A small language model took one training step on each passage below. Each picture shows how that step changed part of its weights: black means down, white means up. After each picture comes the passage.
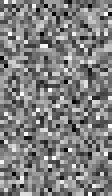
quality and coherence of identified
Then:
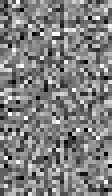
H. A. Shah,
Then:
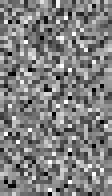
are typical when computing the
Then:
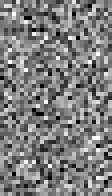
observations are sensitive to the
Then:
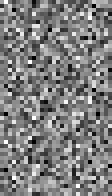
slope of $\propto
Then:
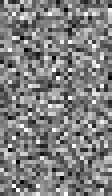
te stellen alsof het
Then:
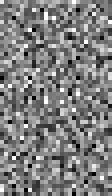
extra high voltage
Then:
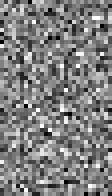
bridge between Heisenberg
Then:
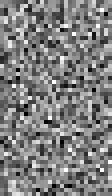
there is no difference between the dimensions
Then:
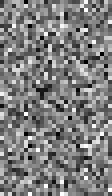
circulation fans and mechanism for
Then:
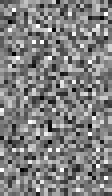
the OPE. We note that
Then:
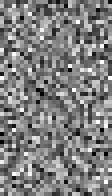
may inject artificial
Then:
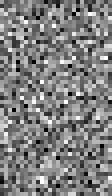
analysis interface provided by the
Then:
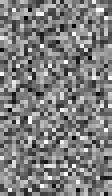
chemical structure, microstructure
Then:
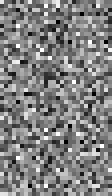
We now prove two infinite
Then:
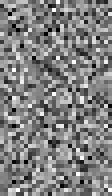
findings could in principle be
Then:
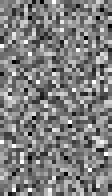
more than 250 mg. Table
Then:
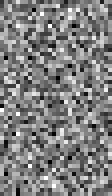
the effective potential. Therefore, all
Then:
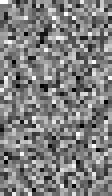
lower baseline scores.
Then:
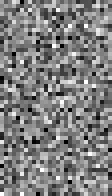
density (CPSD) of x
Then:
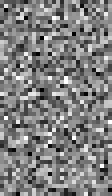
fibers in shear by
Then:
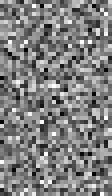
final optimized images with
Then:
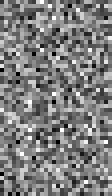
Specifically, in the training
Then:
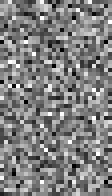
be explained with high altitude
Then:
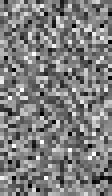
were generated, ellipticity
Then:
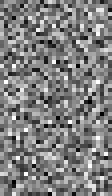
respondents when they were still
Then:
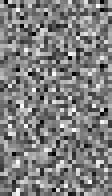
directly measuring reader
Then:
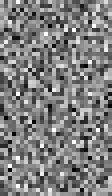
such a component seems
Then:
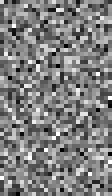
Bitcoin. If the
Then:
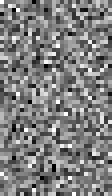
studies and studying the combined effect of
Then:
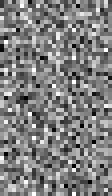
into the overestimation of
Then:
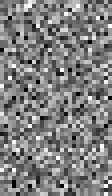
of T by adding the vertex w
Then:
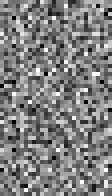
LSP mass is assumed to be
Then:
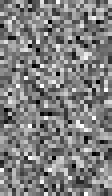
may potentially facilitate a
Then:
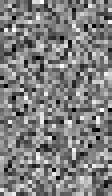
in consecutive 4-year
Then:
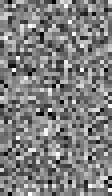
and nail involvements were not observed
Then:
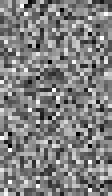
5 $\mu$m; the number in
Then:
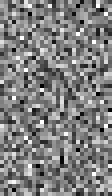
noise barriers is a
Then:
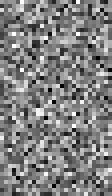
updated its guidelines
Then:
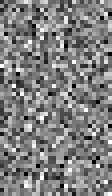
Paraben and Propyl
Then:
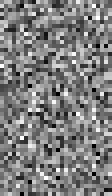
SMBH regulated by
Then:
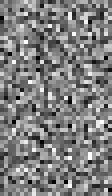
are not explicitly considered in this
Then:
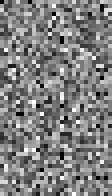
state as well as robustness
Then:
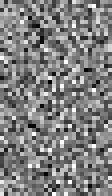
very high, showing only a slow
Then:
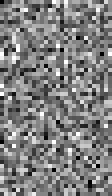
Well-being 3.34
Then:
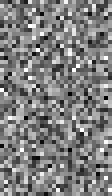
all variables of product/service
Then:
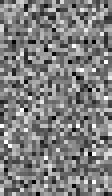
the blending of basis function
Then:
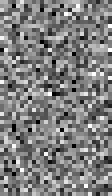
of Technology. In
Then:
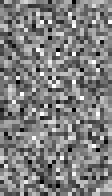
reconcile our partial decay
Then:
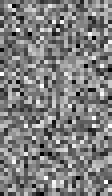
ensure strict angular
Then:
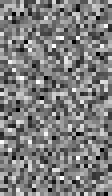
Irwin. Tracking
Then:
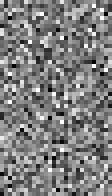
desired degree distribution and in a
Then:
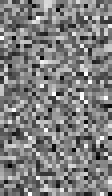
Science* 27,
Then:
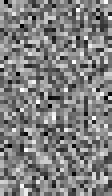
The method is then a fairly
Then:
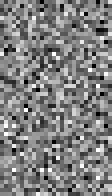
or more. Thus, naive
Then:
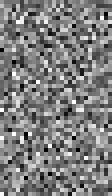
of Gr/Cu alloy.
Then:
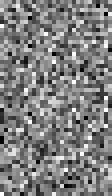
the period, import values consistently
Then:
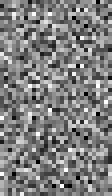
the saving behavior of
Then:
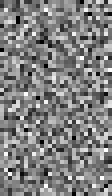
frequency of 0.201 for
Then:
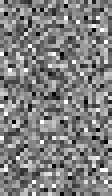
it was mentioned above, the
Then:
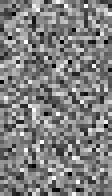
account, can not explain some properties
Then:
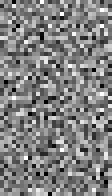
and they need to be protected from potential
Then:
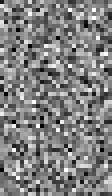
the changes of Interbank
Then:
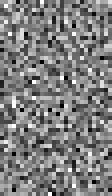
error bars showing the
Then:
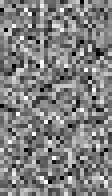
p_+ \end{equation} or
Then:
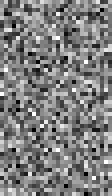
VISIT Indicator
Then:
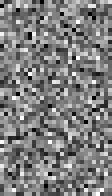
vision of intelligently
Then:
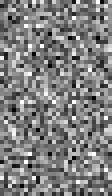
that long-distance charm
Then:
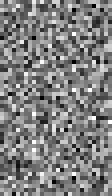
structures across a range of controlled
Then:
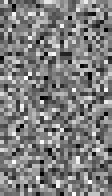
developed and familiar
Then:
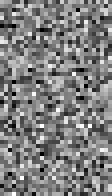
relaxed kinematical
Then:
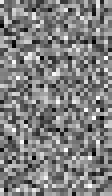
impacts on yellowfin
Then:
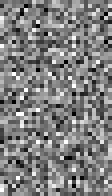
is each item of the education
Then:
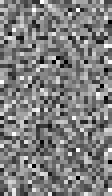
approach can be used to study a wide
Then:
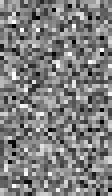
spacetime now requires that any
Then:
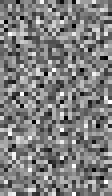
The dust particles are assumed to
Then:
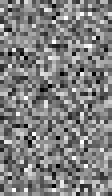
t_d \cdot P_t
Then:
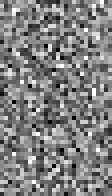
show double-peaked
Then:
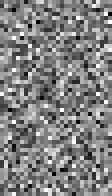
matrices. The difference between
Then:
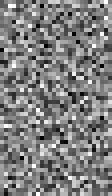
of the disease, -
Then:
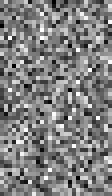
is thus necessary to
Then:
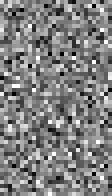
it challenging to replace
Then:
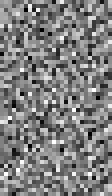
thus machine actionable,
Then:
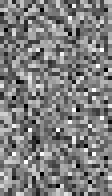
and coping with differential
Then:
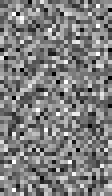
stretch and shortening
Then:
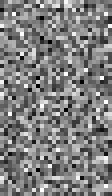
then H₂O₂
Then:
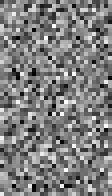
the characteristic polynomial. A
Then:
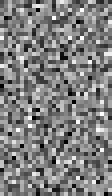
in the virtual world
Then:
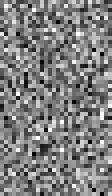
diversity seems to be
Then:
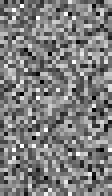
that are adaptive to the
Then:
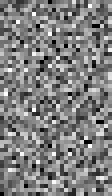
lower at the last path
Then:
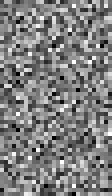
Security of quantum
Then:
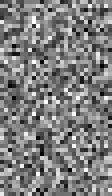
dipoles, this value
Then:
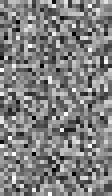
Conclusion We had the study of
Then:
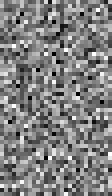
day and I decided to go
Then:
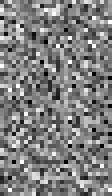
of atoms in the trap the
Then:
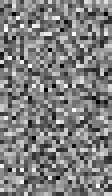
the linear SOI couplings,
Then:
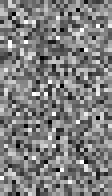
show to yield oscillator
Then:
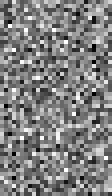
for the degradation study
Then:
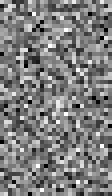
as the alliances starts to
